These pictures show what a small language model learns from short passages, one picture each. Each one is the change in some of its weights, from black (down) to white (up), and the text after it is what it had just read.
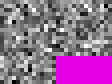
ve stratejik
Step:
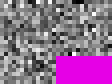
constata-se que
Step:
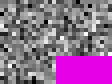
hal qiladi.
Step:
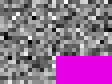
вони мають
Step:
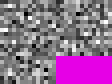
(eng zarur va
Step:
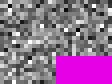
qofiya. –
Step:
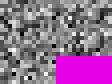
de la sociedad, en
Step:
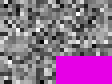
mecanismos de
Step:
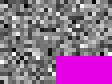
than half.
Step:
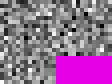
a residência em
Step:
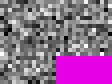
de cor: era o
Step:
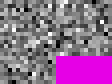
for the economy of
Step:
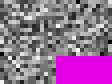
situación, sobre
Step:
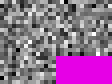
procesos de investigación
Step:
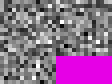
aero va foto
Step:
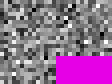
unitário do
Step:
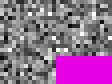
que en *S.
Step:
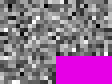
incentivar su
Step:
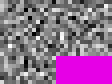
Com tudo, as
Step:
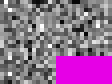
discuție și
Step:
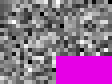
Justice and
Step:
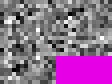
taillis, les
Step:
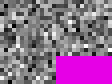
patrimonio cultural
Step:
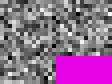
de contribuir para
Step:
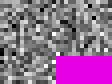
wenn jedes
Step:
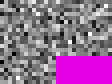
21 de julho
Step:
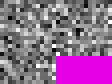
uning metodologiyasi
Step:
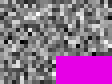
acusado ou,
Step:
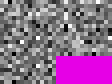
van een aantal
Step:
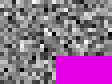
e a adaptação
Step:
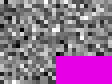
situation of the
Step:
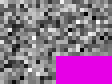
у маълум
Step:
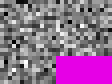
contextualizada com
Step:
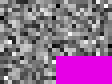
de gênero e
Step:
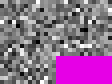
Questa distinzione
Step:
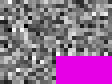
a outro tema
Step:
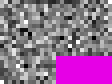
discal, para
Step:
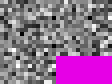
de los agentes de
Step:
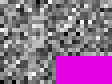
лежит за
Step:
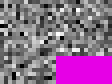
биздин бул
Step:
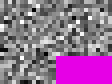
4. Berilgan
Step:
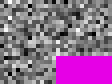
do sexto dia
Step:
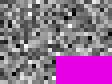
Acesso em:
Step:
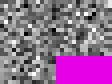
u percepcije
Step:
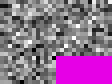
rivojlantirish bo'yicha
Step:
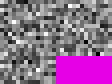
con una mayor
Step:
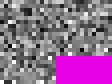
en place une
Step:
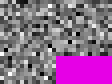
sobre las propias
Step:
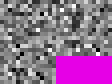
In Nederland
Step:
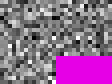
de uma escola
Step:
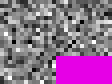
a todas las
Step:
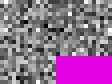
– до пяти
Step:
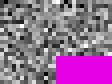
l'origine dans
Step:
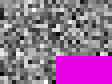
DO POLO
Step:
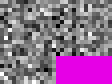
de um determinado
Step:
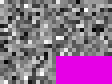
o panorama da
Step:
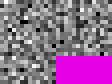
– the relationship
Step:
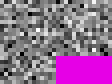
ob'ekti va
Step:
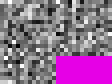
rotíferos e
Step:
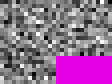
mumkin. Shu
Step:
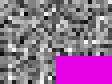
una sindrome
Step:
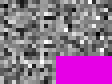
el orden de lo
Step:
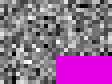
des tâches
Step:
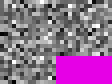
ya'ni ta'lim
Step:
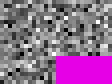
The Significance
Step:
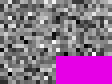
e boas práticas
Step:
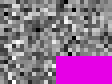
ta'lim jarayonida
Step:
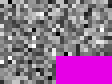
складу та
